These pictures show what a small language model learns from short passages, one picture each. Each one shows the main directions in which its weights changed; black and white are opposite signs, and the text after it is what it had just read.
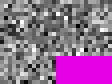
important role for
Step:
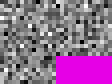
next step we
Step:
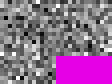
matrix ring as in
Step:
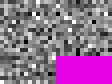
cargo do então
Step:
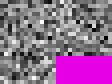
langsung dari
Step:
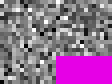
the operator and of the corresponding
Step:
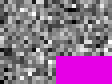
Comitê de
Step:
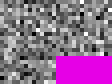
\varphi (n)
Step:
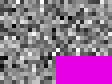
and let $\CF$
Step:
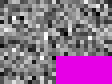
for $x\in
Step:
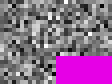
uni boshqalar
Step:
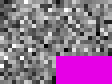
allows us to
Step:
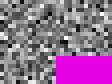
la especialidad
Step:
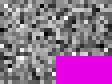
the next paper
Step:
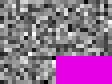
estudió las
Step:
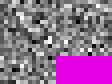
personas en el
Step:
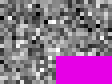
a result the family
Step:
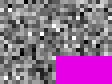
\quad (\text{see
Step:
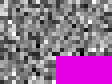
too. Since
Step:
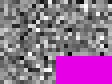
acabou por ser
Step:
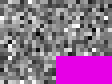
is bounded by a constant
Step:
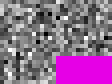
the author's
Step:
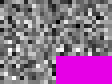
such that $a_{\ell
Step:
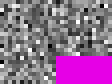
points $Q_i$
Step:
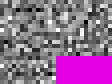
ambient space has
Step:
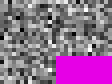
equation of immersion
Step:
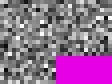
de la tierra.
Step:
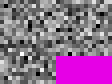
hoogte is
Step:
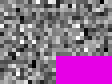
otra parte,
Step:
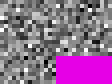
\amalg 1
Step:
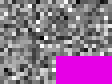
Promoção da
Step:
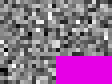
против 35%
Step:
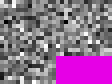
va havodek
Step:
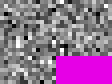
cycle ;
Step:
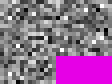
the two smallest
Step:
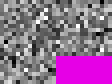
Universidad de
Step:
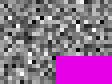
bounded. Moreover,
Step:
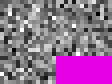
defines an isomorphism of
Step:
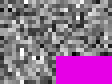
\quad \forall
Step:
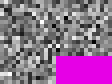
a continuous curve from
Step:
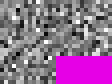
points per voxel,
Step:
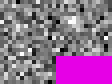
фактов в
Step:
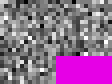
werden. Der
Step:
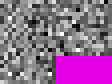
Given $\epsilon
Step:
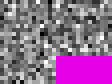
стороны, и
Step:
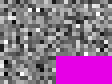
modo la tasación
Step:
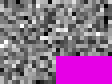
early detection
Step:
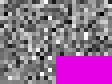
de este agente
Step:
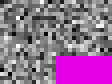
notions used in the
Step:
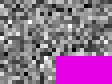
Kriterien &
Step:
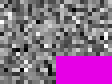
b_1\times 1
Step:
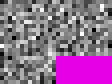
a constant $C \geq
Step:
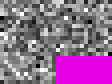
the roots $\alpha
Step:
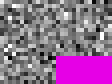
with minimal difference
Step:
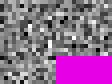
se tornou meu
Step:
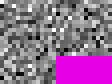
of FGMs have
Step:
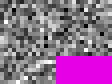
more details we
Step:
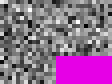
of $(e\vert
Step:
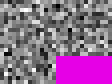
Big Data,
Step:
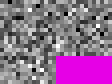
be an acyclic
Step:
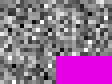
bilan birga,
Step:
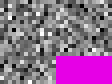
sich gegenseitig
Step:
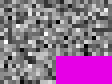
& Van Reken).
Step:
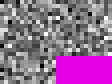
the kernel of
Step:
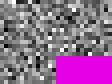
is zero. Thus we
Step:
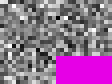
the cycle
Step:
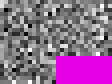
degree $d$ given
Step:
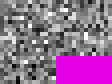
linear operators acting
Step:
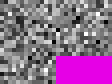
répondre à
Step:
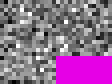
order to avoid
